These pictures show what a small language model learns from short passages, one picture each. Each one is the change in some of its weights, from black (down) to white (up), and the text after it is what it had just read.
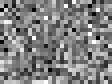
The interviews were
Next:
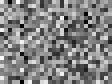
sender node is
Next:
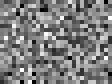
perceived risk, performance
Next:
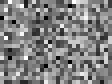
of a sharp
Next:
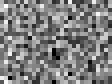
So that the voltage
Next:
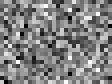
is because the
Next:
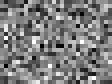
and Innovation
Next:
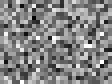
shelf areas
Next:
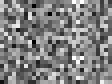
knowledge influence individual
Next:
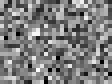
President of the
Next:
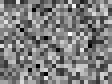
sugar. They
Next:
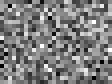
subjects with type 2
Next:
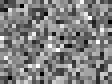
and fruit yield per
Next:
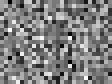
a history of
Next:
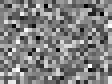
Agent Upon
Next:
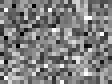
midst of his
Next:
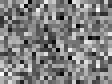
revising it
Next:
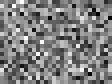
Law N°
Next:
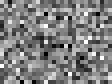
vibration level for
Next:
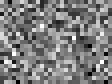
post harvest
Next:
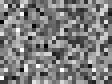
MM, AS
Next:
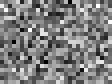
regardless of treatment
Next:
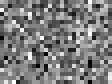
ability to act and
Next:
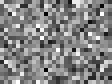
size of floating
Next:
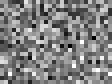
found itself in the
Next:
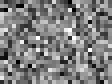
and large animals is
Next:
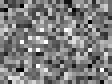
and most commonly
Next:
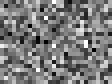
produced by algorithmic
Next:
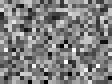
- We developed a
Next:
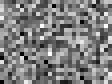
per passenger
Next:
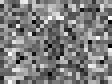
exam. This promotion
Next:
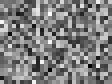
provided from the results
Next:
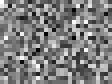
available at the
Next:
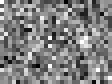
fair value and its
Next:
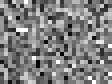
not distinguish the
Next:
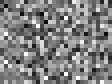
monitoring metrics and
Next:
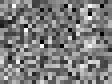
rebirth as
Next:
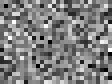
carried out based on
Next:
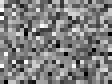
written report with a
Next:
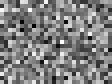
this Marian
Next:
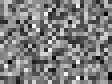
used drugs of
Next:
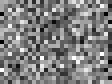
Computer Society Conference on
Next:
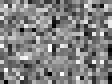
alternative water sources,
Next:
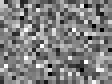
change v.1
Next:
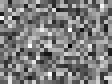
vegetables that are
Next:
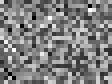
material production and components
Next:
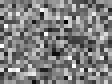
this study, 4
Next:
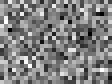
trying to understand
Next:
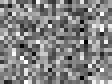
model will be used
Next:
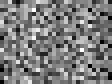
be dissolved or
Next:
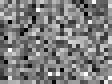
of Kendari
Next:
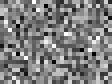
made a difference now
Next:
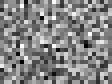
- as well as
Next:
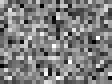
the possibilities,
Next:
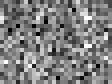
nonempty closed
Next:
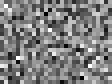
factors translates the
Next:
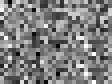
end of the
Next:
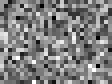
so that the vehicle
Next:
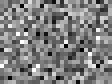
it made their work
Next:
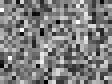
load profiles • Basic
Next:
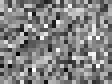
global financial conditions,
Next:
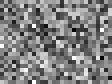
review analysis of secondary
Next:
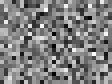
run, which will
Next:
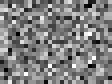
revealing critical gaps
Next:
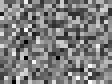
statistical tool:
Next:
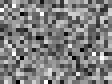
age has altered
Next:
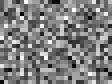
observed highlight the complex
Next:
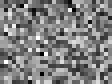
and digital pedagogical
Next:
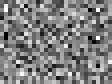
through the online
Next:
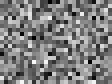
markets, their
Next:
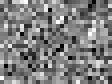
has noble character
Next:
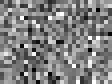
Cui Y,
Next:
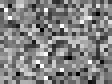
round of coding
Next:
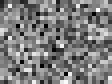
the same rules,
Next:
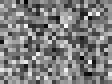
Corner Stone
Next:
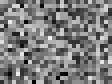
the terms of validity
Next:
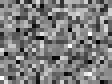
suggests that if the
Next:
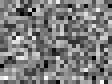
By involving local stakeholders
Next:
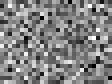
regarded as the
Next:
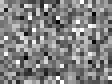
information on more effective
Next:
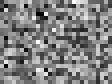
of data which is
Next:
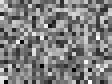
major concerns for its
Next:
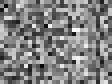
improvement of its
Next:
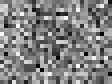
determine a product's
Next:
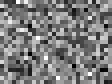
removed, and 1
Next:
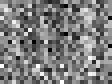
justify their act
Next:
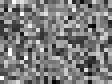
that emphasise the
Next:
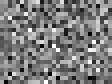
has emerged in
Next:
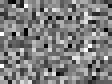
in accordance with community
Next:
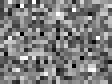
the cores existing
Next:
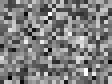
done by scan
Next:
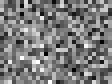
as small social
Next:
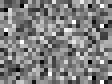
and the plain
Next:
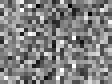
METHODS A.
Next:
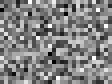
physical properties range of
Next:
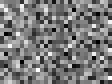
is that of
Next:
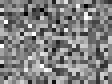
one day after treatment
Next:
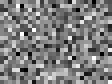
is a decrease in
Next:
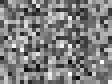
Blogs Service
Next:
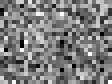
SrO and
